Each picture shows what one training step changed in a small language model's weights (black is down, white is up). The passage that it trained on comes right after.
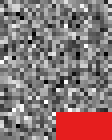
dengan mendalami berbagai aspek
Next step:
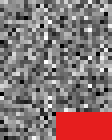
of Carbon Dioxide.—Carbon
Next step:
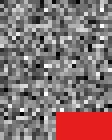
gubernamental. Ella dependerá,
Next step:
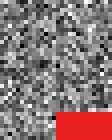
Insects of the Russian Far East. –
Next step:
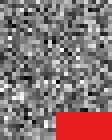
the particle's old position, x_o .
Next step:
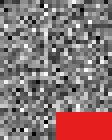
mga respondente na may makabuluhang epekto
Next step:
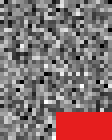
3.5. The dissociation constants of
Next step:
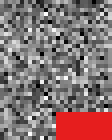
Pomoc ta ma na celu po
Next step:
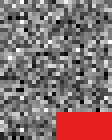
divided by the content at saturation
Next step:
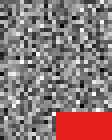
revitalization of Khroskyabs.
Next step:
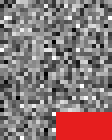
Blick des Fachmanns nicht immer
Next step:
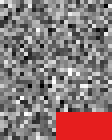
emphasizes much importance to the care of women especially in the
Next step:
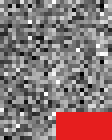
de dependência” (Lanteri et al,
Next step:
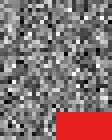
by pronounced systemic manifestations, including
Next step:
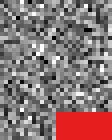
environment Cleanliness can cure all
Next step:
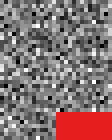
los actores más relevantes de la economía
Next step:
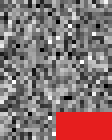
we studied only one aspect—his attitude toward the
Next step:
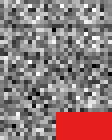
SRUKFH ∞ are better and
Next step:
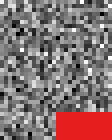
way has caused a threat to environment all over. In
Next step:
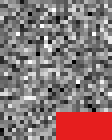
as dimensões simbólicas e sociais do
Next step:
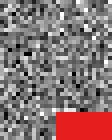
agent are learnt based on valence-arousal
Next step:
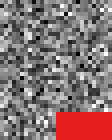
ver un anuncio como de 20 segundos
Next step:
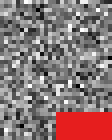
2012). Similarly, fennel based herbal
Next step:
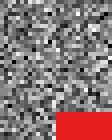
methods for maintaining discipline in the classroom.
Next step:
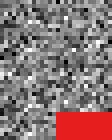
про одну з найбільших
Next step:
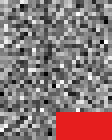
that affect the area. Of the 20 SACs
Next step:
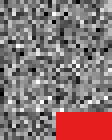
análisis de varianza, gráficos para
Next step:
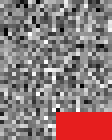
third among all causes of infectious disease
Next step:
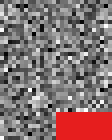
riesgo para el desarrollo de DCL en los
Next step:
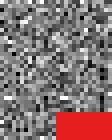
sufficient quantity and quality, and it needs to
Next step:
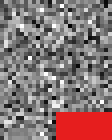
it means the company is financed by the debtors,
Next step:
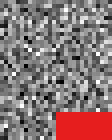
KEYWORDS: Bangalore
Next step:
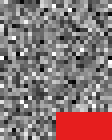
дослідження було використано
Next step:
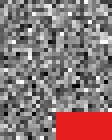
liquid on concentration yielded the solid compounds:
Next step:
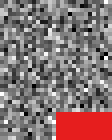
operation of the reactor by the on-site
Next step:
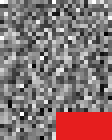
what remains a barrier is the mode of
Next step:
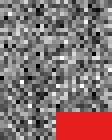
HASIL DAN PEMBAHASAN
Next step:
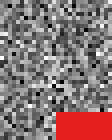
Ocília Maria Costa *et al.* Late
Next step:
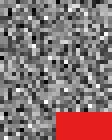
concerns, this tactic serves to highlight
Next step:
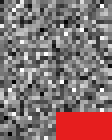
defesa da ordem jurídica e do
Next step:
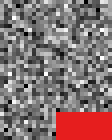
Local Electoral Processes 2017-2018
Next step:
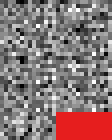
Yogyakarta. - Kotler dan
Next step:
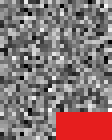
increase in the number of camel while the recurring
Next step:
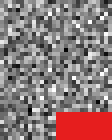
observed in the present study does not lead to any significant
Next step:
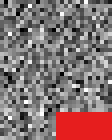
a critical concern, driven by rapid urban development and
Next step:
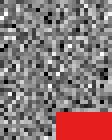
работы: группам 1-го курса
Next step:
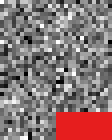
the West” (Robins, 1996:
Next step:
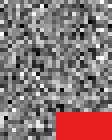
tashqari membranalarga ta'sir
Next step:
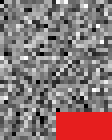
study had a craniospinal MRI to check for
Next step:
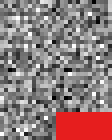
Figure 5. Electromycography of
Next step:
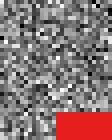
em tratamento de fibromialgia.
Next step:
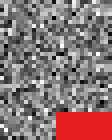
ES, SG. Wrote or contributed
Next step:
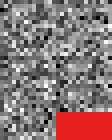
с. Елизаров Н. В.
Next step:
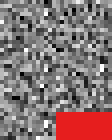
كان مرتفعاً ،
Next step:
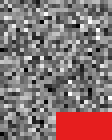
dysfunction, inflammatory responses, and
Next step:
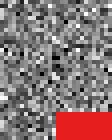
be used for furthering dendrochronological research
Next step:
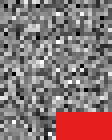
Ukraine – 360 p. 2. Bukreeva
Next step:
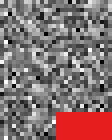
авлодни тарбиялашда
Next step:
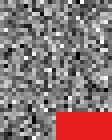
can be used for unsteady flow simulation and also for
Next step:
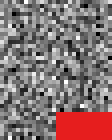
of microarray data goes through a series of
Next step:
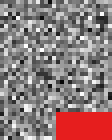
% з 41) хворих. Таким
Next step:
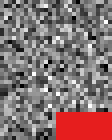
grondslag voor den accountantsarbeid
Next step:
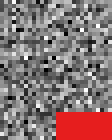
great importance for the Shaybani state as well.
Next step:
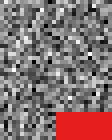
it requires considerable investment and skills. Figure 3
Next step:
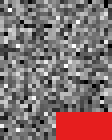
Colour, when talked in context of interior
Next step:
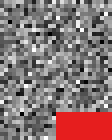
ineffectively. As such the following recommendations have
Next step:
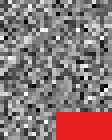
under the conditions of the Grant Agreement -
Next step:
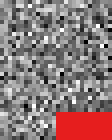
Conclusions: PCOS itself is highly associated
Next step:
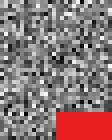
(\$) Capital Cost (\$) Product
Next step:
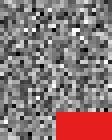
difference on the perception towards vaccination of
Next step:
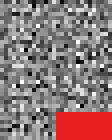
adalah lingkungan aksi pembantu. -
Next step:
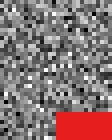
white blood cells; V450,
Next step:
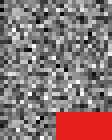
dengan mudah. Seperti bank Cimb
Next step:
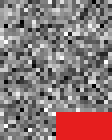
paths like the lemniscate curve for
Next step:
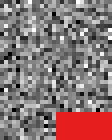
ko'plab ekinzorlar,
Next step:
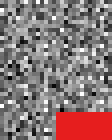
Більшість листів, якщо
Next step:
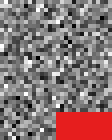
in an aqueous solution. Due to the high
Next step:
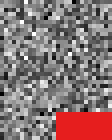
augmented in the same fashion.
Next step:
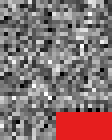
and stakeholder engagement process developed to identify
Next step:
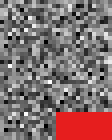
to understand and understand the logic and cognitive processes
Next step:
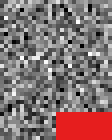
starches, and alcohols productions,
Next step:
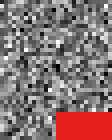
obtained from the fused images with the spatial
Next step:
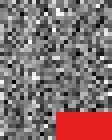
Le capital ainsi constitué sert à payer
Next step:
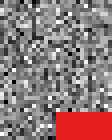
moliya infratuzilmasini takomillashtirish
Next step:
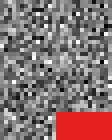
is devoted to the study of the life and
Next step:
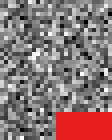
the innovative potential of the enterprise: marketing and
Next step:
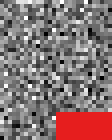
intellectually and emotionally behind the others when
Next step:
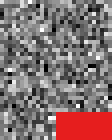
morphology of the species is discussed based on
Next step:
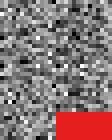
DAFTAR PUSTAKA -
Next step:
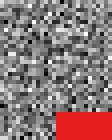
The impact is expressed as the ATR100 in
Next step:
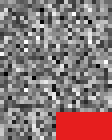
on the day she left from Carolina. Again
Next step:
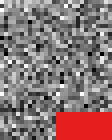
**IV. Landscapes with significant to full
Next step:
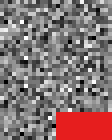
planning and execution of programmes but the extent to
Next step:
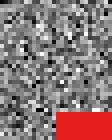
during middle childhood, we used a
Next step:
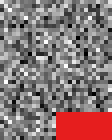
renamed TPACK) framework implemented by
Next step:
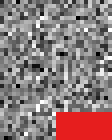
either Atezolizumab or
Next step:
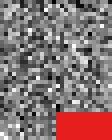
Maternal and foetal outcome in
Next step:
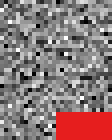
Introducción.- **II.** Sistema
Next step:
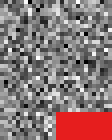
a un grupo determinado con la intención de
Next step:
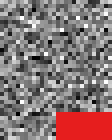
Moreover, that manner is a little more than
